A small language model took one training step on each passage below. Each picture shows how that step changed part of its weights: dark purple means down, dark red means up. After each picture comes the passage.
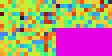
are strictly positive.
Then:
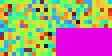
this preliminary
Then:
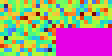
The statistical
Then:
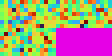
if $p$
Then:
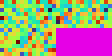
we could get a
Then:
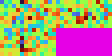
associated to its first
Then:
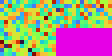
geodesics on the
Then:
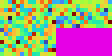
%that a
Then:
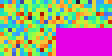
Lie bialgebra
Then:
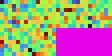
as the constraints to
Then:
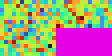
of Hierarchical
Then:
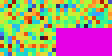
inequalities are
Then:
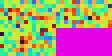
to those used in
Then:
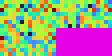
$ \vskip
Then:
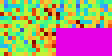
Chen and
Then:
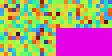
operator. In
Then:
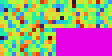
\item If for
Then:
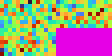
grid of
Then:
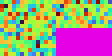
terms in Lemma
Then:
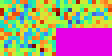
the group homomorphisms
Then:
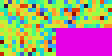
over spaces. We
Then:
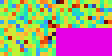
is away
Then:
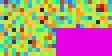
maximal surfaces with certain
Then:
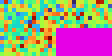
A remarkable
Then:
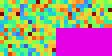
distance off the
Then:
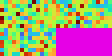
\}$ and let
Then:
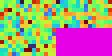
n)$ with
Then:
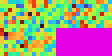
for LLM
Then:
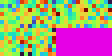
are also connected.
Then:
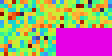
the notation, we
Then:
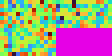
0,$ for all
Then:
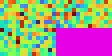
the elliptic differential equation
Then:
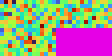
in general once
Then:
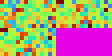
is totally
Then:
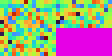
we have for the
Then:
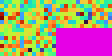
and a small function
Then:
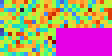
each vehicle
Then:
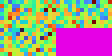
normal bundle of
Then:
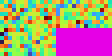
points whose coordinates are
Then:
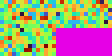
algorithm with bounded error
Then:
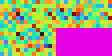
the ideal of
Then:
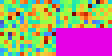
the transmission
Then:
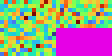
Finally, in Section
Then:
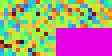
of the solution
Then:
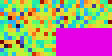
describes the
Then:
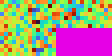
the identity element is
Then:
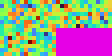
for kernel based
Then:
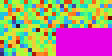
error term in the
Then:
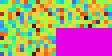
the multiplicity of
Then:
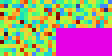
nonnegative and nonzero
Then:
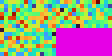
and thus in
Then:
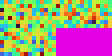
equation that describes
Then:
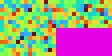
is always a
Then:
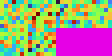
periodic in this
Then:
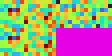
quotients in
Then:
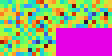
defined by \[
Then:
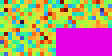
object $i^*
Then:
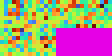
where $%
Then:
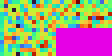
multiple-valued flat
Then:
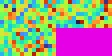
ideals of
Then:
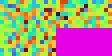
our attention
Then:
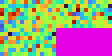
the inner
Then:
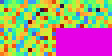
line bundles on smooth
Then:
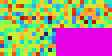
We begin by
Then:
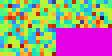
problem of problem
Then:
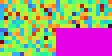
coefficients in third or
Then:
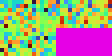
line bundle, we
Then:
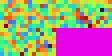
immersions of
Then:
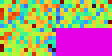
the labels of
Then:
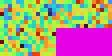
are positive by the
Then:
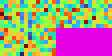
in which the output
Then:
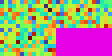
by a generic
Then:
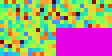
Note that the
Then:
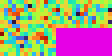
over $\F$
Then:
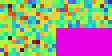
variational formula for
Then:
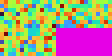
that $chern
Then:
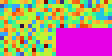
are equal,
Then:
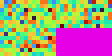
Every element in
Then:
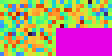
fixed, it
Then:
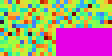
considers a power
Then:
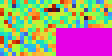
1 the random variables
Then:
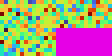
In this section,
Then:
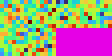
structure of an
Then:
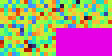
equipped with
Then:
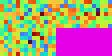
x \in V
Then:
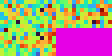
Riley polynomial
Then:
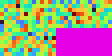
permet de
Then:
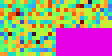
the elementary proof,
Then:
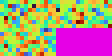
case $\varepsilon =
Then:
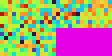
the proof.
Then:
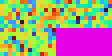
this out in
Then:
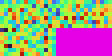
by integration along
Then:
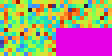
equal sides
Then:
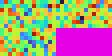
{x \in
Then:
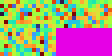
one wedge
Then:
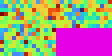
W$ or
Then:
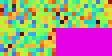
which clearly
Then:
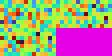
we give some
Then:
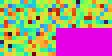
in the 4-
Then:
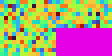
case that the sequence
